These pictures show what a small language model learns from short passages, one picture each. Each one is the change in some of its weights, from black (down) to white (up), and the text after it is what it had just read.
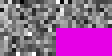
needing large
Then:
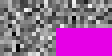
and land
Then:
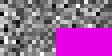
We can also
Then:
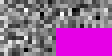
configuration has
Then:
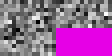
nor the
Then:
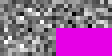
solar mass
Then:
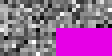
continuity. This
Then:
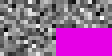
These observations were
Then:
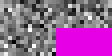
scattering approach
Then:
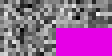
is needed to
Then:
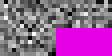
remains a
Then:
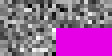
lattice. The
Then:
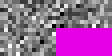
generators read
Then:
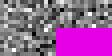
process. This also
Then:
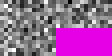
when reducing
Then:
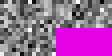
to this first
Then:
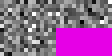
The Sun
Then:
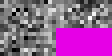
define offset
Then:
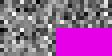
All these
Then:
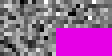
to implement
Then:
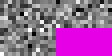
only the first
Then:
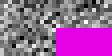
this work are
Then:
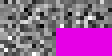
\gamma \\ p
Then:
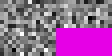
the rest of
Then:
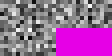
given by:
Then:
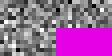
Since such
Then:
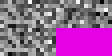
the 1D
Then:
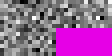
training set of
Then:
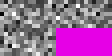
We have assumed
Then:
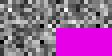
with the distribution of
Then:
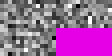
the joint
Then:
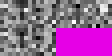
based on the
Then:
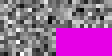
when $U<
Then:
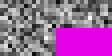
defined as the
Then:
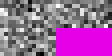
discrete spectrum
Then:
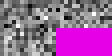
small scales this
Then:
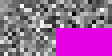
scalars in
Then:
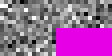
than predicted,
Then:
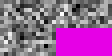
is in a
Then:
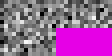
optical magnitude
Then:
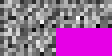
of one dimension
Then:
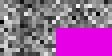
transforming as
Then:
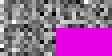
cold reflection
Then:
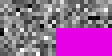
background to which
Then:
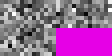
is defined as:
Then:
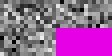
is blended
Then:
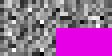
of the image
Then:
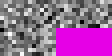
result, to the
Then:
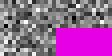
\to \mu
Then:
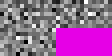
The diagonal
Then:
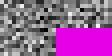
same side of
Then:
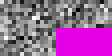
name of
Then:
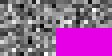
express with
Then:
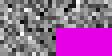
degeneracy is
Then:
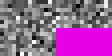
CID rate
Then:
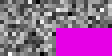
the CMB
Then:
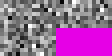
scale. If
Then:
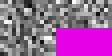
applying at
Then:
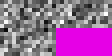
In this work we
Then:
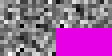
By Eq.
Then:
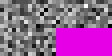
large structured set
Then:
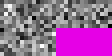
time is the period
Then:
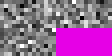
for atoms
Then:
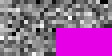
Network Function
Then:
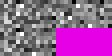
same general magnetic
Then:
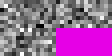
capture the
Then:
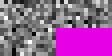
produce a strong
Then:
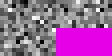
shock models are
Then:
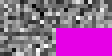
profiles from
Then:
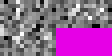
= \hbar
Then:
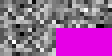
in the {\it
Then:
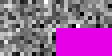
to work with
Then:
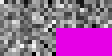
adding or
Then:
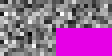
we can compute
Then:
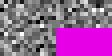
same argument
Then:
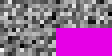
one of the very
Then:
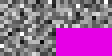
We compare these
